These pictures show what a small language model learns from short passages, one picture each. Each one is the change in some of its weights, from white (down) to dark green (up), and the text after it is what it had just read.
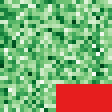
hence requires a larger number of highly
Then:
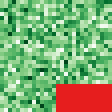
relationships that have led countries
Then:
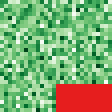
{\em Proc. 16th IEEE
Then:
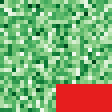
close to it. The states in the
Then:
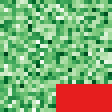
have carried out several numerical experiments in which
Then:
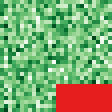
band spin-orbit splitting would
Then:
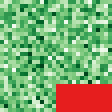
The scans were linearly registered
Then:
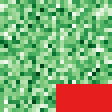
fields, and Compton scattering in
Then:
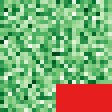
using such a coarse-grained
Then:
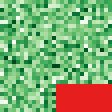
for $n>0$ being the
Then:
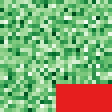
in the presence of measurement noise.
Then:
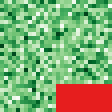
be continuous with respect to the angle, and
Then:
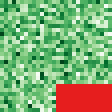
of the worldsheet
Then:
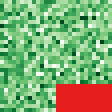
probabilities. We compare these with the
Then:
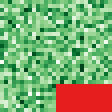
the steady state bus voltage
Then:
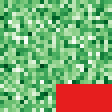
J. Aizpurua,
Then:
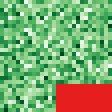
nearly quantum-degenerate atomic
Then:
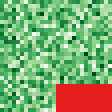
recently, a new CCDM
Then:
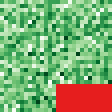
= 0$. (d) The moving
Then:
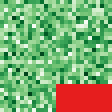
Theorem from Feynman Tree
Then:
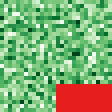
unfilled marks are used to
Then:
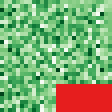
a combination of resonances.
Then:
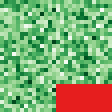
The four electron exchange rates are then written
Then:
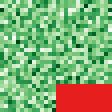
in the previous case, the momentum is
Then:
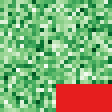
can be estimated as approximately $15
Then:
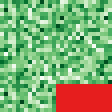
quantities remain positive everywhere, indicating
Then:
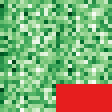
but also to provide feedback to improve force
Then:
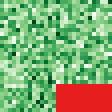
effective description is obtained by replacing
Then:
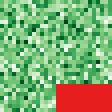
the combination of all channels. The
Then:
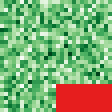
(Calzetti). The reduced
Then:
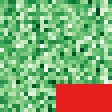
Piazzale Aldo
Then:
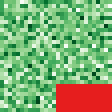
(or left) with probability of
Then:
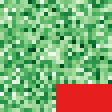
the linear BS model} In the
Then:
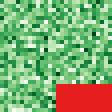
to multiplying the electron field $\psi$
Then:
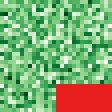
outer magnetic field increase. The characteristics
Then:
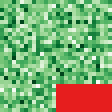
that these IC processes are only a
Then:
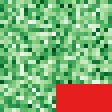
to calculate the important thermodynamic
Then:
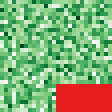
as one flavor of quarks becomes
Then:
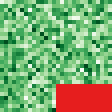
Early Stage researcher
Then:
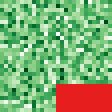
the accumulation of trapped charges
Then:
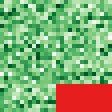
scattering on atomic electrons,
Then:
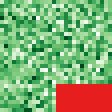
$\Delta_h = 200$, independent of
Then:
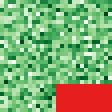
be \begin{equation} \Ur
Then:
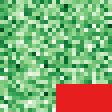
to war-drive the
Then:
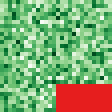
in-plane electrical
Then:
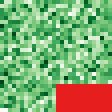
symmetries and conservation laws is
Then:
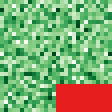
mm silicon wafer
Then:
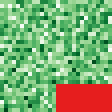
\item [(e)] The material parameters
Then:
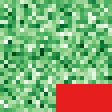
each user fully exploits its
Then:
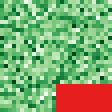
small random atomic displacements
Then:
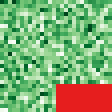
diagonal embeddings, let us
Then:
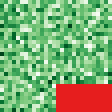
question the validity of these
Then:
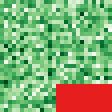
speech, 1\,h for
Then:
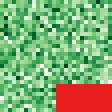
to be reconciled with Eq.\
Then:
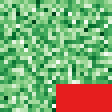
Carlo data of the unitary Fermi
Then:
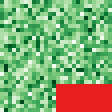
Gaussian fit was applied to the 5.9
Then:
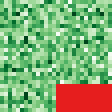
horizontal lines are stellar evolution tracks
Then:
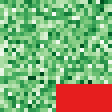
SRT can then be expressed as the
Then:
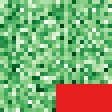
membrane potential), the
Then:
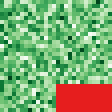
shape. Also, a higher condensation
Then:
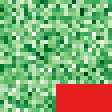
to a physical extent of 2 to 7
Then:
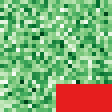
$\xi$, corresponding to the rightmost point
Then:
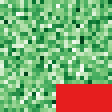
EPH Dice rises to
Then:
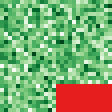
watermarking or tagging of
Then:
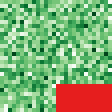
$D(\Delta\varphi)$ is the
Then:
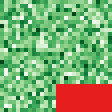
observed under room-temperature
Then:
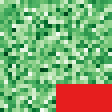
annihilation parameters from the charged
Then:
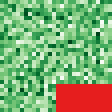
At first sight, these results seem
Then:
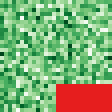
studied aspects of this knowledge is
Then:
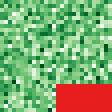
dataset, transTagger achieved an
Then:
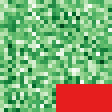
accommodate the added uncertainty from
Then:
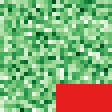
steps $k$, which could be set
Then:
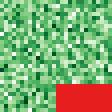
+1)^2$ real degrees of
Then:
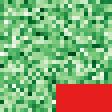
M$.}, since the soliton energy
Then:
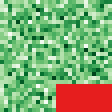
distance, which are the parameters most likely to
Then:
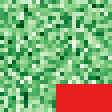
push further the comparison between chemical
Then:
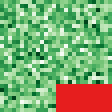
this paper, we present an initial understanding
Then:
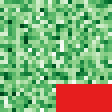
stems from simply from using a
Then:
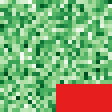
task, the similarity between two
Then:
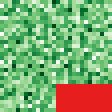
as well as vertical field component at the
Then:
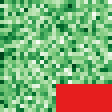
message or subsystem by identifying
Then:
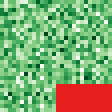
heavy-quark mass
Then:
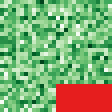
its nearest neighbor point,
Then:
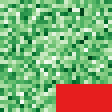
over time, we recommend using
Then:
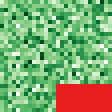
Specifically, we compress the
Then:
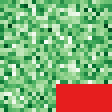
this reason it is thus also formally related
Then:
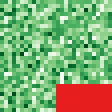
rejected; fixing a confidence level
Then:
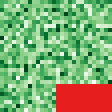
exogenous variables to enhance
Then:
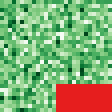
that streams as short as
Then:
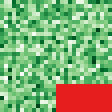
be crucial. Composite degrees
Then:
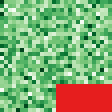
on the order of free-fall
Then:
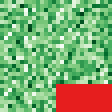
= C \exp\left[
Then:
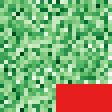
{author} {\bibinfo {author}
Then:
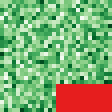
nearest neighbor Fe-Fe
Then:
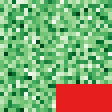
\rangle\ne 0$, both the
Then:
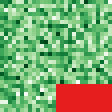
efficient semi-analytical approach
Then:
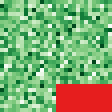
given to unify effect systems with a
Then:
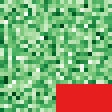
zero field corresponds to a truly
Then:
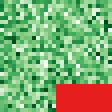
naturally obtained if the statistical acceleration
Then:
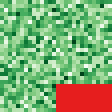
of the RS effect may be caused
